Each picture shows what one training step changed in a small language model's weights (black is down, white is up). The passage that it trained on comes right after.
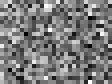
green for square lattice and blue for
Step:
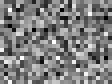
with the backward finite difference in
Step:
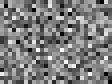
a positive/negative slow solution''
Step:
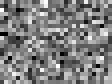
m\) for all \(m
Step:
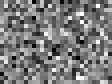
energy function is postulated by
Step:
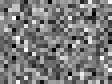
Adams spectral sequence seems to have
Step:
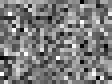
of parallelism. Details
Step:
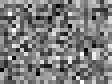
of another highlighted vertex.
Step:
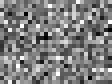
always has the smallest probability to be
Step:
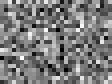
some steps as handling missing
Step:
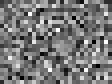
microphysical model that takes into account
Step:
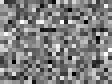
be small enough to resolve both
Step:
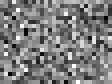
of field LMXBs per
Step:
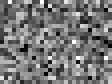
materials. As examples, the intrinsic
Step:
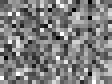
laws of black hole physics and
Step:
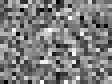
justification of this approach. We
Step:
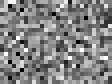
we say that $\cX$
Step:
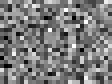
}\left( t\right)
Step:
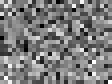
paper to the next, such
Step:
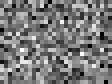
calibration stars, which will be used
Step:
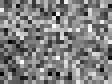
Zq + Wb \rightarrow
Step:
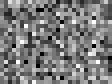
common features with brittle
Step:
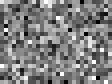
I_E=\beta {\cal
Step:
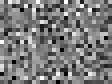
notation as used in [4],
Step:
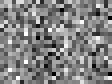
the dynamics into the appropriate variables associated
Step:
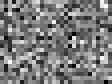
solve the TSP and found that
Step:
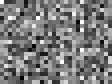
mode source localization is also typical
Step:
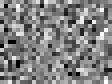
\to (c\Psi +
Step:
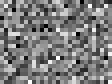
is the most difficult density to
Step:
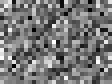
we approach machine learning for jet
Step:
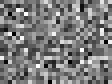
X-rays, but they are
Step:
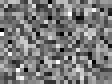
gas, and primarily neutral in
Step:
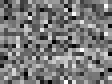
100 minutes of the measurement.
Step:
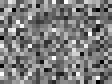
deficit upon observing in
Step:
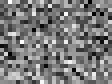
models enables a better explanation
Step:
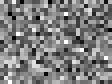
applied to the target qubit iff
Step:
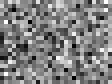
be the case, otherwise it means
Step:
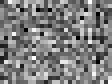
variables by observing that the first
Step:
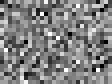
These systems are said to be
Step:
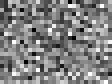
observe that if a convex body
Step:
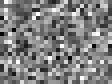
and using induction, one deduces
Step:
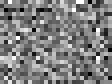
demonstrate the effect of the dynamical
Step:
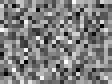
$y_2$ is bounded
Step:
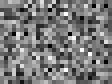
optimization problem with a smaller size,
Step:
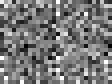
case, we will be able to
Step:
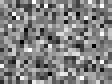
6:** We now proceed with
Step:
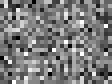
encounter events by using GW
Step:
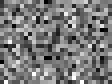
of overconvergence of sequences of
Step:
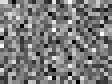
distribution of a hitting time
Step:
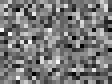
and intracluster medium,
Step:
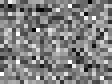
layers approximately one nanometer thick
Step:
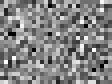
\rightarrow \PQM$.
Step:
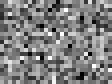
problem. More recently, the
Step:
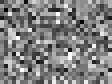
that the observations of the Nash
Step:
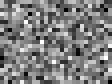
magnitude. Since $\Delta s
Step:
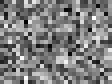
of the (horizontal)
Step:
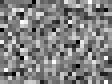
subgroup $U_{\alpha}
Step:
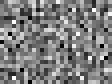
function $f$ is relatively weakly
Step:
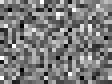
pressure zones. The black points
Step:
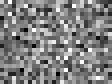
implies that $b'$ is an
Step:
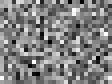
the media dispersion and the
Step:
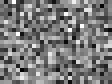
overlaps. We say this
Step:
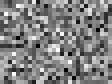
for each $n$. The case
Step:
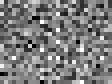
; \draw [red]
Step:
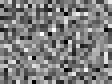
requires choosing the number of iterations
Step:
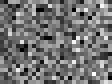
dimensions, and suggests that our
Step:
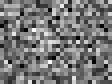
is merely to demonstrate that our
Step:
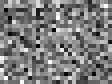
need to be part of the input
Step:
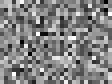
the general features of the $n
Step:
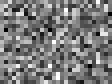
and interactions of light and heavy
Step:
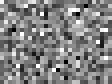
If $\alpha$ is a root
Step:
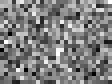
the edge $e$, and
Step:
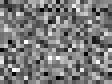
planet-average case ($<
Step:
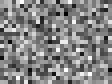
the generalized discrete-time algebraic
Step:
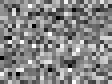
notably Adaptive
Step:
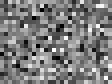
sizes. We observe that both of
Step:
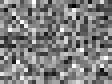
collimated LED centered
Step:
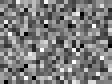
$x_0$, and contained
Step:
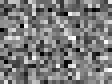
numerically challenging) calculation.
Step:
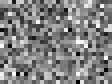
an adjusted weight on sample
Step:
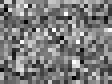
of late superhumps.
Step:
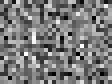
undergo a crossover from a
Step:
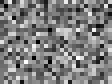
he obtains the appropriate generalization of the
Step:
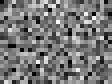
model behaviour are discussed. With data
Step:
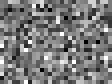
area covered by one and two
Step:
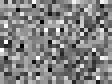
$\mu^a \sim
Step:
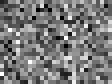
observables on both sides of the
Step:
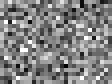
be proved by using some inequalities in
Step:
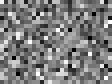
also contains several small dark spots
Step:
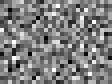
\in \mathcal{G}$.
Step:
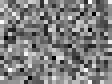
The error can be eliminated by
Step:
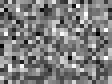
hand, the superconductivity is achieved
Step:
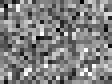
integrals that \begin{align}
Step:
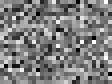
and its derivatives have Gaussian transform
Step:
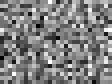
N. Seiberg,
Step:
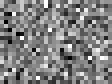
\left | \prod_{n
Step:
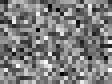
normal zeta function} is the
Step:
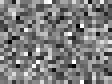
sufficiently small number such that \[
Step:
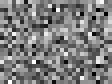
in the surface for all time
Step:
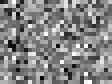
the M{\o}ller
